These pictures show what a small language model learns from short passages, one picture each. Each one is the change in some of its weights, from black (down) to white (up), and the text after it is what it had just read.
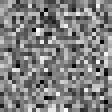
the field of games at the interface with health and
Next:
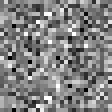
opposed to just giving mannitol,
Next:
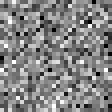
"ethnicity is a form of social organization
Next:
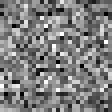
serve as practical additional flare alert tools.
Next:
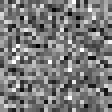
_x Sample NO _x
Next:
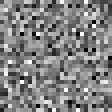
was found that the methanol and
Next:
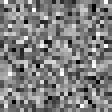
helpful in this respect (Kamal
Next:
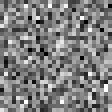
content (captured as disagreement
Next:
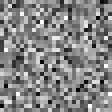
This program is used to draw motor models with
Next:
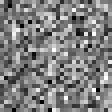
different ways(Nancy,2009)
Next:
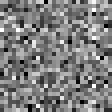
Notification (optional). ○
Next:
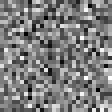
FLRW universe and/or the
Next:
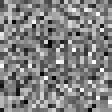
case of $\kappa=2$, the two
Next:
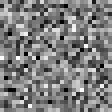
to send). Attacks based on
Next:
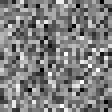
the chloroform layer acquires the
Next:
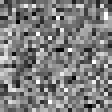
chemical properties are most preferable as primary
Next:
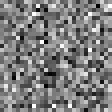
double pole. Let us move to the
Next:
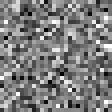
broader terms, this last question refers to the broader
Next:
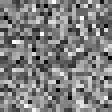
this version (1.0.0) of
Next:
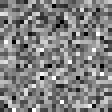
partners in global supply chains:
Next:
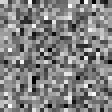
set of governmental measures. A good example is
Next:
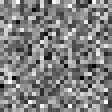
scheme. To obtain a result fully expressed in
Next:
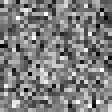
the AWS open data platform and maintained
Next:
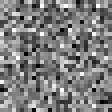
and significant effect on purchase intention.
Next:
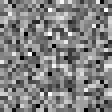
structures were developed to integrate the adaptive
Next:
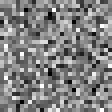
enteric cysts and the adjacent
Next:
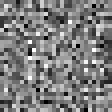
in a secure container on the edge
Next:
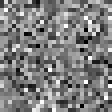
dimensional limitations, BO has been successfully applied to
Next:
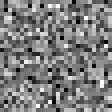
they maintain a high degree of excellence in
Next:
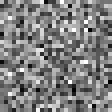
combinations of reactions:\\ type (a):
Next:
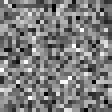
the power of the electron gun was 2
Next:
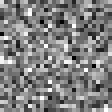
grains and vegetable oils by a
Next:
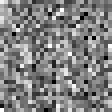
produce AV labels for a scan report. We
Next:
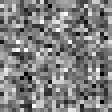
coupling via amplitude modulation, where r
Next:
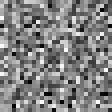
discover global pitch changes in
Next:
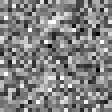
noise is causing problems, your efforts go
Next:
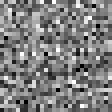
considering the reference point, which represents the worst
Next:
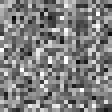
the partition function will appear as positive
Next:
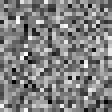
are aimed at determining the general laws of forming
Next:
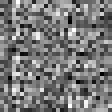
a_M + \partial_M
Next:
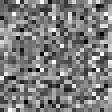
voxel. Here, we isolate the
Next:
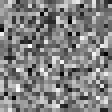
the fair competition, we deploy the same setting
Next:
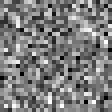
untrained CwDs grow up into
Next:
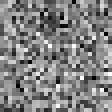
the interpretation of which no one knows except those
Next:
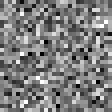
can pose significant challenges due to interlayer
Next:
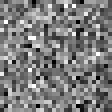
significant positive correlation was found between urinary free
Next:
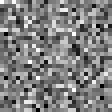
antennas and propagation*, **39**,
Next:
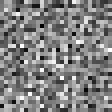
and English program at the University of Jordan
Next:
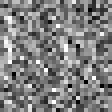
"super" task. On the other hand,
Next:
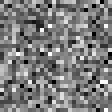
Study Rakesh Bairwa¹,
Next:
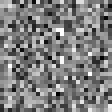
characterized by ultra high vacuum conditions that is less than
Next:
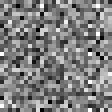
of the students. 4.3 Integration
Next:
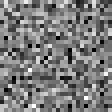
different values of the initial plasma beta and Hall
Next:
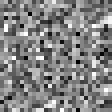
reduced by $1/5$. The inset
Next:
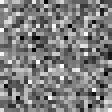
India's population. It has been a key
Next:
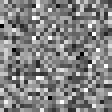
solitons of this type are combined, a
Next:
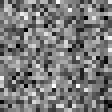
difficult to evaluate the current flowing between the
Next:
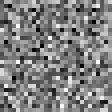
fruit was calculated. The seeds were
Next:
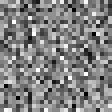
is not accessible. CONFLICT
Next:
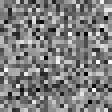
hexapod of the APEX-II
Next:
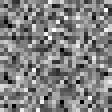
speech foundation models (SFMs).
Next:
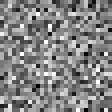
of education staff and teaching staff to become
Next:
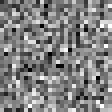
of Physics, Peking University, Beijing
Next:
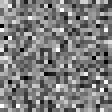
solid, and dashed lines show the single temperature dust
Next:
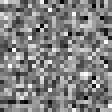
structures, but from then on the sample did not
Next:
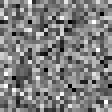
complex $a$ for a given value of complex
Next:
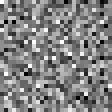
1). During this process, Algorithm
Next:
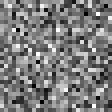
by a LSPT (solid red line).
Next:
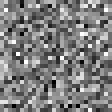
values given to x x Cos (x)
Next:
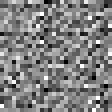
ANALYSIS This section will analyze the
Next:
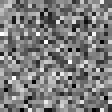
the magnitude of the reflection vector $\kappa$,
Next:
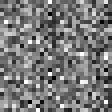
Cl Ca Sc Cr Mn Fe Co Ni
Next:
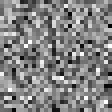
effectiveness of six prominent pre-trained
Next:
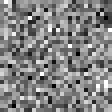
the librarians and researchers in the various
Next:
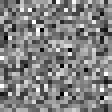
representation). The 0-degree loops are
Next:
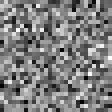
of the dynamic of the time series, we consider
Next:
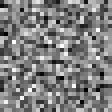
complexes and Cu^{II} forms
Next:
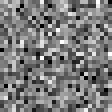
optical phase modulator, V_m and
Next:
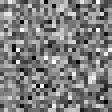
cost and accuracy, as the convergence of the
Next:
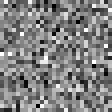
was conducted in the absence of any commercial or financial
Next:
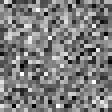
will be discussed. 1 Introduction Clays are the
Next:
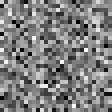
likelihood using a simple Gaussian likelihood function based on the
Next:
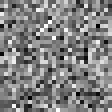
data, not even featuring such objects.
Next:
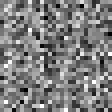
called as system on chip (SOC)
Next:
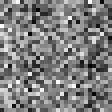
K. Liu, G. Z.
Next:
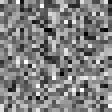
> 1.51%. As indicated in Table
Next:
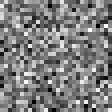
Paschim Bardhaman and
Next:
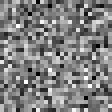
Ornamental Architecture, Bawdi,
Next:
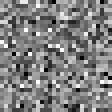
processes which are bridging the gap at
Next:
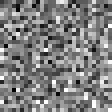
of incident light intensity measured at 275
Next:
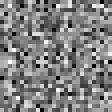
as a team member and as individual practitioners
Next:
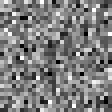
$T_W$ and also the number of
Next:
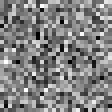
during the last twenty years (see
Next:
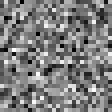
effective constraint on mean meridonal flows generated
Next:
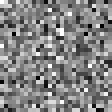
studied samples were lower than that of the samples
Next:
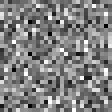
các nghiên
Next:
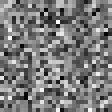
the real and imaginary part of the elastic modulus
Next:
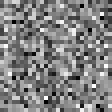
functions satisfy the constraint coming from the canonical
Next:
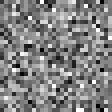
techniques, which relate to history and theory of
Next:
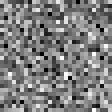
0 0 Table 2. Transaction Data in
